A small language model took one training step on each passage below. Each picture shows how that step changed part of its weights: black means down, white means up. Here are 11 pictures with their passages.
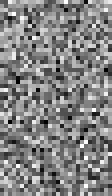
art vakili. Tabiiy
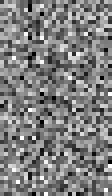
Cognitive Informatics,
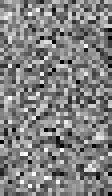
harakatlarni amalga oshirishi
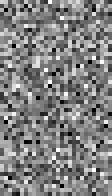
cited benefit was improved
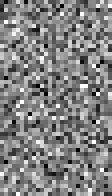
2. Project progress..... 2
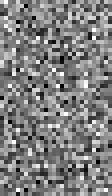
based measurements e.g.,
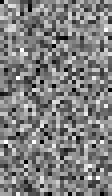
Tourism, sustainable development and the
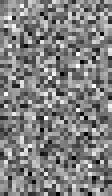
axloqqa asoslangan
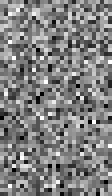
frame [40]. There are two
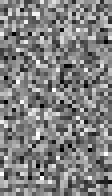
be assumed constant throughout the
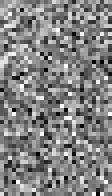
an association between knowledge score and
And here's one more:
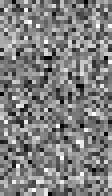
la implementación responsable de la IA
